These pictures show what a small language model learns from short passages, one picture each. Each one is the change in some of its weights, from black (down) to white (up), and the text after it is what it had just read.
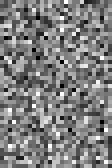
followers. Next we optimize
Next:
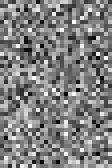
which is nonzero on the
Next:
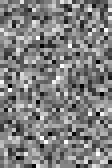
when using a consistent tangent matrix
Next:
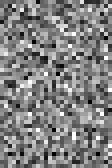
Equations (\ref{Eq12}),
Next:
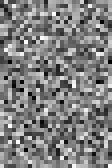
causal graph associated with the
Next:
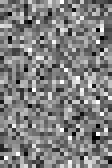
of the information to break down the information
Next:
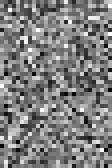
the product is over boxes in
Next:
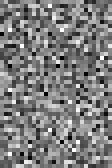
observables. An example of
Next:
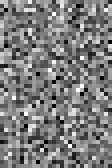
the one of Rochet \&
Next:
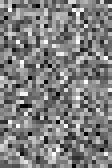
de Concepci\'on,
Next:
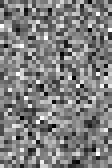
to compute the correlation functions. They
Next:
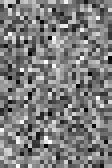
\] \textbf{The open problem}
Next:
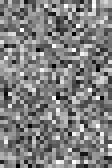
B.~L.~Lev, and
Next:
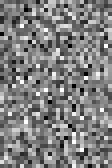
text we only used the forward direction
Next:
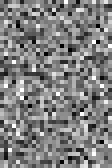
calibrations offer improved
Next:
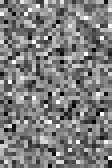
present lunar mass ($\sim
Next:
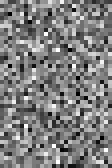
of motivation is shown. For
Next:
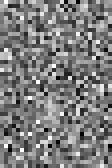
answer. In the case,
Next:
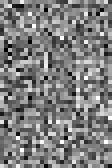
\cup I_B)$ and check
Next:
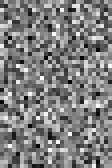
and $c_2$. Here are
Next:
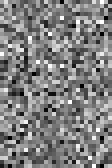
0$ \begin{eqnarray}
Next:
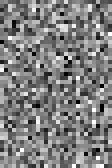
path for flow $f$ in time
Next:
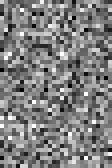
not detected in the grown
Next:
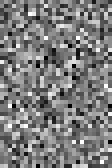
host on which they run.
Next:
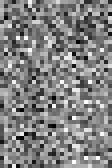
the quantum nature of the
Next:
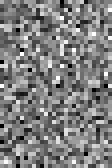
note that we have used the same
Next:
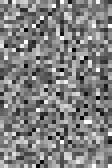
even one equation included in the system
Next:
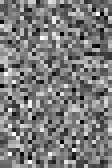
The three phases of scenario
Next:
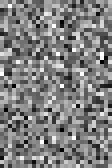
and its companion by
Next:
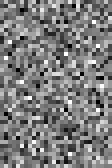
two conditions: (1)It is
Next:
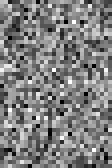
ideal system proves $\lnot
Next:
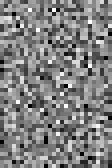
may temporarily cease to
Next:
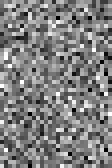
overlooked battery
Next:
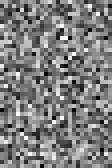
In other words, for each given
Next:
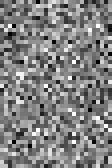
period problem are shown in Figure
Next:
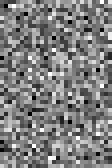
$$ where the last inequality follows from Theorem
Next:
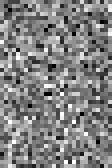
$\kappa$-Corson compact space
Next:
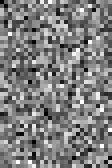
GSR) and of
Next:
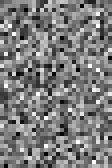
order continuous positive semi band preserving
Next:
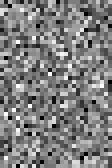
primitive vector along the
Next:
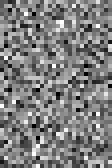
the characteristic equation of Eqs.
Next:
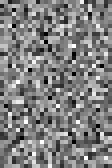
convex pointed solid cone
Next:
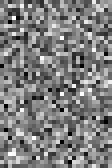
over the whole FOV.
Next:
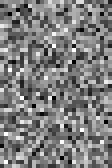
on a restricted class of spaces
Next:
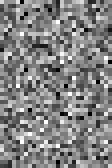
not correspond one-to-one with
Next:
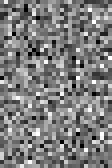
according to the direction of $m$
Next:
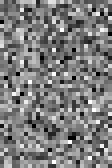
The most dangerous
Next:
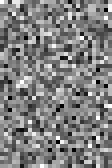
evident in Figure-2.
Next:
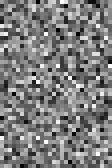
level is higher, and the
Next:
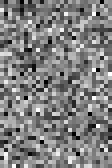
of the holes concentrations
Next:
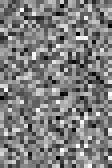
Mathematical Economics and
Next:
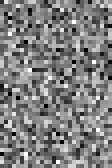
\item The spinor field
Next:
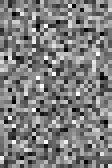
square lattice, ie. subject
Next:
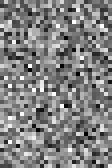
and exact quadratic extrapolation with
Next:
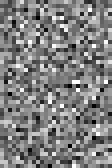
trivial fibration over $D$, with
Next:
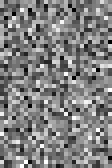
the least canonical code and call it
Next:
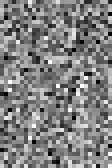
the unitary and orthogonal
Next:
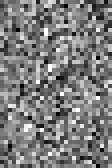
disk stars - the thick disk
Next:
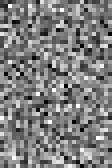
width, and thus cannot account for
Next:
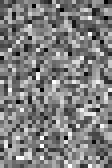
Discrete \& Computational
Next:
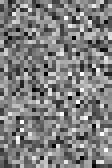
$\mathbb Z/d\mathbb
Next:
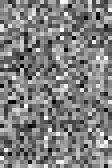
of \m{\eta c}
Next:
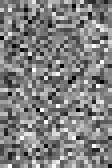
tensor-to-scalar ratio
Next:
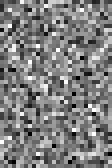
partly supported by the National
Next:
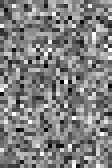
care unit patients** |
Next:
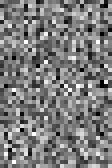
itself is only measurable,
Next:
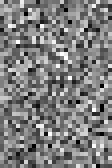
primes \}, then $D$
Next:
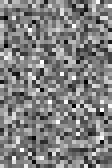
the Chinese University of Hong
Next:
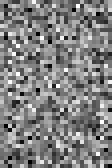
$0 \leq i \leq
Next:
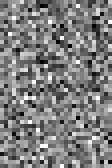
Wolfe conditions ensures that
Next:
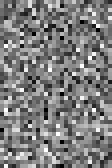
this paper is to extend the approach
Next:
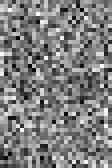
in future, the processes considered in
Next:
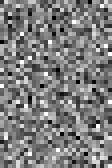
\noindent{\it Proof of Theorem
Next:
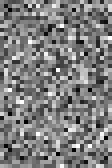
$\alpha > 0$ and $\beta
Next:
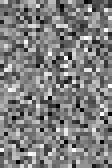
Since for $\overline{K}\rightarrow
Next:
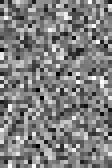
They represent the input set of points
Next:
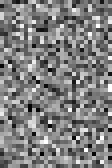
a unique linear combination of these
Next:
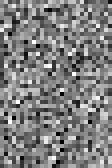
geometrically, using Fourier transform
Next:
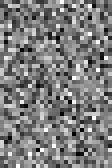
or a BG mode and whether we
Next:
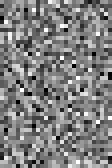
use the following characterization in terms of
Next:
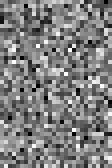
was supported by the National Science
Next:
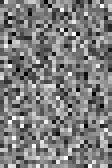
\alpha_k \quad \forall
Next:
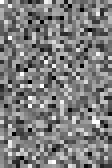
scale where all phase boundaries are
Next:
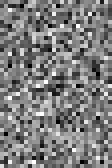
based on a mass composition of
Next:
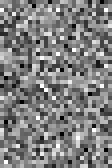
and an axially symmetric
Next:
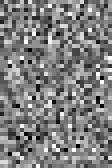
possible to run our method on the original
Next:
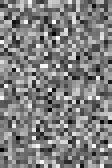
that makes the chain possible, and
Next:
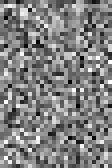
entanglement time, all
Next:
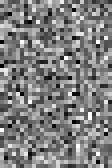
of development and use in statistical
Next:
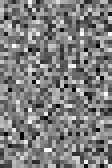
the context of relativistic and
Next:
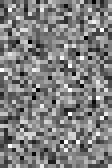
partial-wave amplitudes,
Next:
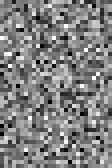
obtained vary continuously with
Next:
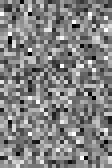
Faculty of Computer
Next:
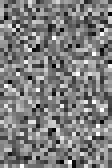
the $V - I$ curve and
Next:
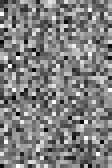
changing the source variability from
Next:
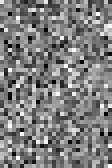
\section{} %% \label{}
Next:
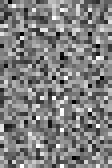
fails to give an unique
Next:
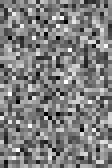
_{se}$ are simply referred
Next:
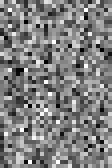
client must keep
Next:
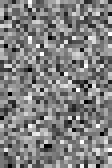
the correct interpretation of conventional
